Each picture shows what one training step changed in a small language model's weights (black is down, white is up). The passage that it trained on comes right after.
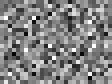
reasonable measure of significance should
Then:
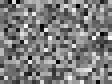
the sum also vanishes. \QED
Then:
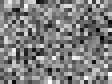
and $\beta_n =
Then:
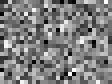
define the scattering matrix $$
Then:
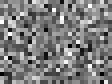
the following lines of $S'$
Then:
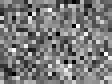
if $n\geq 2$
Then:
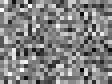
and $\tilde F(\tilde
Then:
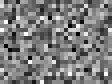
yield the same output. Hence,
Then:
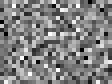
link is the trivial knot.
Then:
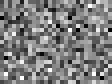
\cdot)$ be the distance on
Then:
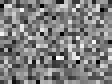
rectangle considered for the second drawing
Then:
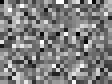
the sets we are working with
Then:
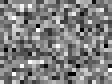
different number of Tesla
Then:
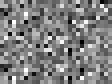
&\qquad \qquad \qquad
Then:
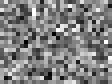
given data sets show that the reduced
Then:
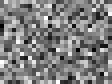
results are also given in Table
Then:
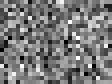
$A$ is a map
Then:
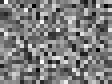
is the projection from the point
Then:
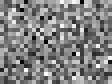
$\lambda$ if and only if
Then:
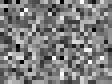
Appendix contains the proof of the following
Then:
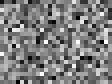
case we can write $\ro'
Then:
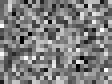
semidefinite (definite)
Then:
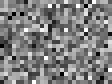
the coordinate hyperplanes. The
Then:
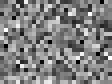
an inductive cone on the base
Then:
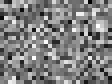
and the coproducts for
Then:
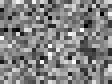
constant sign and, for the corresponding
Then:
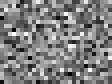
(G \ltimes N)$
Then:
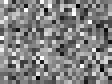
asymptotic formulae for short and microscopic
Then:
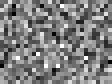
denotes the dualizing functor. Since
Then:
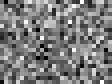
corresponding to smaller wave components, which
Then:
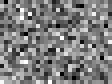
So it also induces an automorphism
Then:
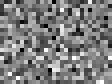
be written in a simpler
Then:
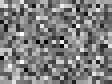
shown to work for; see for
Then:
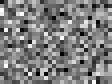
\Cref{eq: pts
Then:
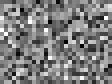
states that two isotopic
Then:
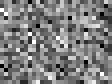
Dans celle de
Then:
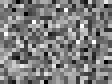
is exponential truncated from left at
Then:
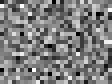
handle the inner product term between
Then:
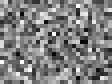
other hand, in the limit
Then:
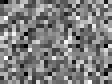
Then $C$ on input
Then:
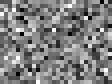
$L_1$ has the
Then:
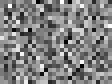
operator $\cg_t$.
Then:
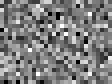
the interior of $\Omega$, the
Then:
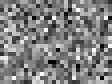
$E$ is not an
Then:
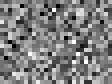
some section of $\,G$
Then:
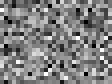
\begin{abstract} In this
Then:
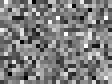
every integer $\hskip 0,1
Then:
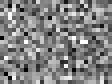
a Dirichlet character modulo $Q$
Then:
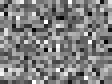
Metzler, The
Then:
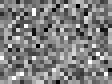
the energy equation, which is replaced
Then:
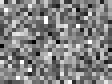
it suffices to establish the identity
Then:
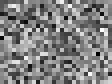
$k$-th equation from
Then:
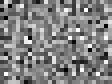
slightly modified the deformation path in order
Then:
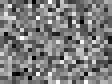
computed without corrections (dashed
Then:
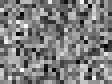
Rule $\eta$: every
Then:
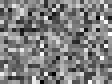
are traced. The table of
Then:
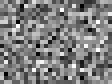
X \biggl \rangle & =
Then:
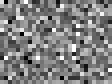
use the same argument as the proof
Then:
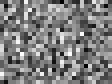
cases was to take basic sets of
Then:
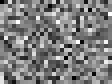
are equal to 1. Given parameters
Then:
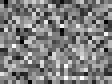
this section, we assume that
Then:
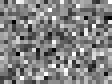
cone in $\R^n$
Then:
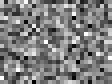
convergence rate of iterative algorithm and the
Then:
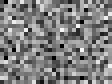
minimum on~$\domain'$, that
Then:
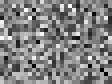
exponentially, and \[ \mathcal
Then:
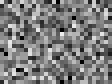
on $\theta$ satisfying the conditions
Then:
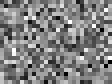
has a winning remainder strategy
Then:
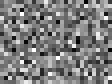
important. The estimate at infinity is
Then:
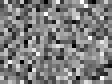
the proof of uniqueness was obtain in
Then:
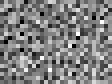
\smallskip {\noindent \bf
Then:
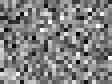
the case when the distance-function
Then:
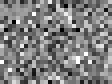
where $i\neq j$
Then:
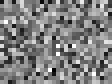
\leq 4.$ For any pair
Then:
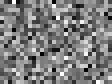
authors believe that any new
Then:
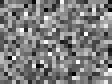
captured by the ideal of
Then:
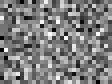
block formulation of the linear system.
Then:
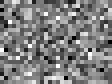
1. \end{multline*}
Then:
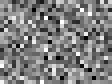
first-order language with propositional
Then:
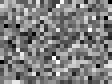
now, this is the best known
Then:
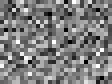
models) code stationary sets.
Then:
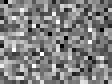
of an HVAC system by
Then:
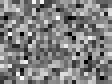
the rMSN distribution in which
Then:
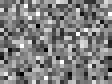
Fourier features or other computationally
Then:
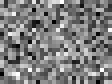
the symbols $\InL$ and
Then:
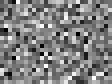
the interest of these priors is
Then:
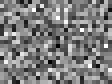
establishes that a properly
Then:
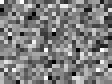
with parameter in the sense of
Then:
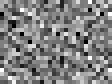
the vertices, the edges and the
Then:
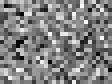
three points are all images of
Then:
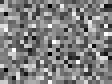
is organized as follows. At the
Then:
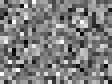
+ \cdots, \qquad
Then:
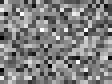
are close to the unit ball.
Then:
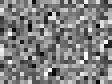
s.v.i. with
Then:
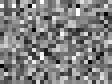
suite exacte de
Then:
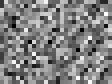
$X$, with respect to which
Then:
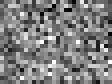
funded in part by
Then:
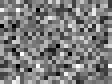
provide further characterizations of variational
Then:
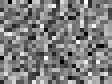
with certain assumptions. The space
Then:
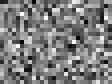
other fields by identifications of
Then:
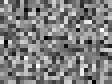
This uniqueness result was extended by
